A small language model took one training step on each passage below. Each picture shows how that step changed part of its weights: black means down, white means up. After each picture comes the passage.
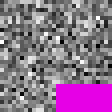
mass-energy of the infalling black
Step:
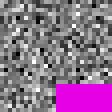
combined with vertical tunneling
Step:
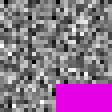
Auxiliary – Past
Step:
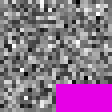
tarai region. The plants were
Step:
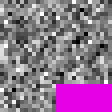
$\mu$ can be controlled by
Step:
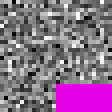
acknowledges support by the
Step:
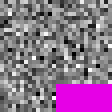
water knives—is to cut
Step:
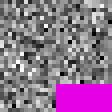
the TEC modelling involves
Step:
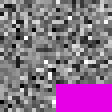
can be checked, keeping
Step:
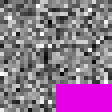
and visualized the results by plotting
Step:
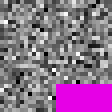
place on Saturday 28
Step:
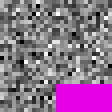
Phys.\ Rev.\ D {\bf
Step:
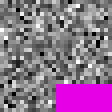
gaps decreases. We see that the
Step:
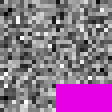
at enhancing professionals'
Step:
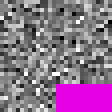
a significant angle with respect to the spin
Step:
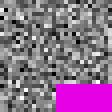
ion A₂ at *m/z*
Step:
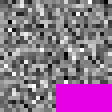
from round bar material. A
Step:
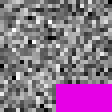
modeling the thermal emission of the
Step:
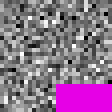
it can either divide it into more
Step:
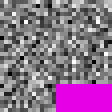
and BC. Electrons
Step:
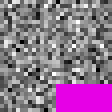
accelerator bounds on the
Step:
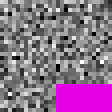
of Ref. \cite{mag}. The
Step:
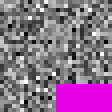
and the Band 3 ACA data
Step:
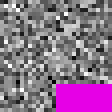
a velocity regime more consistent with the measured range
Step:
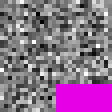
Employers expect graduates to
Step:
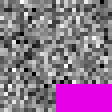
explain the test results in other ways.
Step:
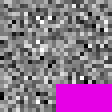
susceptible to metallicity effects
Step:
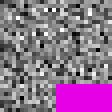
\end{equation}% and from
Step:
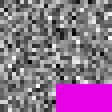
by using optical potentials obtained in a
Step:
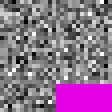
University of Ljubljana and
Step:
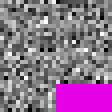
improving and applying human knowledge,
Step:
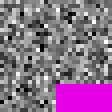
proposed method grants a *6x
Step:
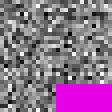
drawn more in detail.
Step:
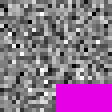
(no current flow). To maximize coupling
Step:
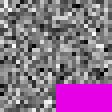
opportunity to ask questions
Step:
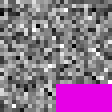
self-centered pleasures are
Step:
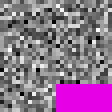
2c shows the position dependence of the electric
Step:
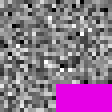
common manifestation, especially in
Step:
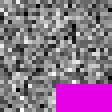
will write it directly:
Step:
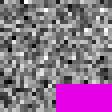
IBSMC integrates the advantages
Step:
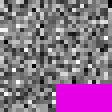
properties as high-capacity
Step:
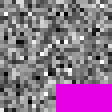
dissemination of terrorism
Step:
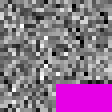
the rotating wave approximation. In
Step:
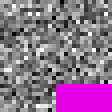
continuously updated [Lehmann
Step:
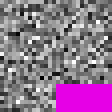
on a well-developed,
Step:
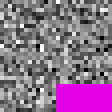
the set of methods used to search,
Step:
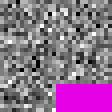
ϵ_{max} values of the
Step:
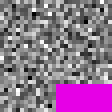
an ideal diode due to the
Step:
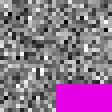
the global coordination system used in the
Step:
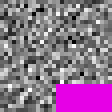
new high order operator or some new particle
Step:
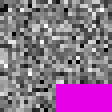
9 a year postoperatively.
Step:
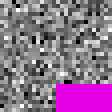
\over t^3}\nonumber\\
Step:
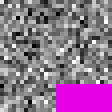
be the key to motivating
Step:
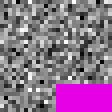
The study comprised a unique group
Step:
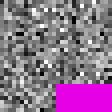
\end{eqnarray} where contributions with index
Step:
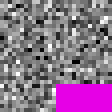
2007 it was about as strong as in
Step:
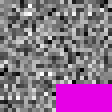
supervised the pathological observations.
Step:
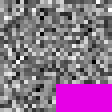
for copyright disputes?
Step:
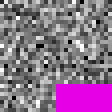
further examined the concept of
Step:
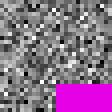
and etched with 2% Nital
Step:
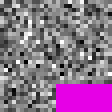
modern block based cipher.
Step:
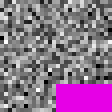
fear of attraction for women, their
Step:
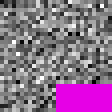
single-point-of-access to
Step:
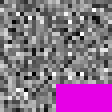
process. Keywords: Living
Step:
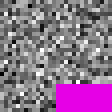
the specification of phenomena, the short
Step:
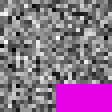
analyzing HERA data, they
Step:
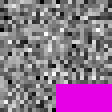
equivalent square lattice on a
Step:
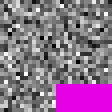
the peculiar element, which is
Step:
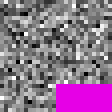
power demand $P_{ei}$
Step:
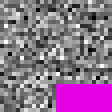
their peers with a typical development
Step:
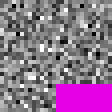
dioxide, nitrogen and
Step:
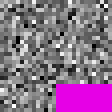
these approaches, the energy variations are
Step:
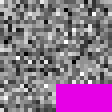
The quadrupolar configuration of
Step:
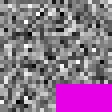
vertices $V$, $\Vb$
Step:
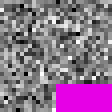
find applications in diverse fields, including but
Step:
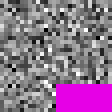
\begin{definition} A system is
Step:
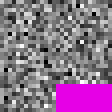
language learning strategies. The compensation
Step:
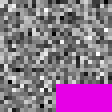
lineage tracking Auditing capabilities
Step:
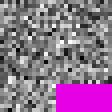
the given pre- and post- selected states
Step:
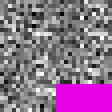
this approach the data with the more
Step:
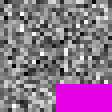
Efron *et al*
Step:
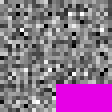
5. Conclusion This research was conducted to
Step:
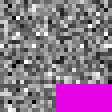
+$\infty$ (c), respectively.}
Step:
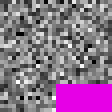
opportunities for the welfare
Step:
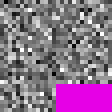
of 8 arcmin $\times$ 5
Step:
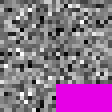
gained widespread
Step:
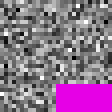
utilize knowledge of the spectrum of the Hamiltonian
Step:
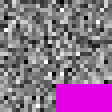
the above expression, vacuum polarization tensor
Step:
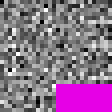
elements of a system and their interactions.
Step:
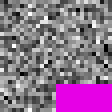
pathologists in particular have formed
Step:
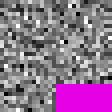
the film formed in the presence of
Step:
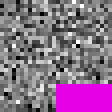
environmental NGOs investigate how
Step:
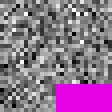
with different inhomogeneous
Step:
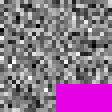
their kpc-scale jets. The
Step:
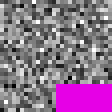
modes are fully decoupled from the
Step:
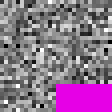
both short- and long- time dynamics
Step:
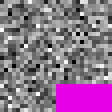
Final year MBBS,
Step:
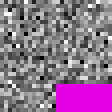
(odd) vertex is introduced to
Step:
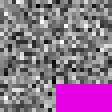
considering the brand association as a
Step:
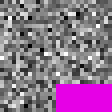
$\bfmU$; demand
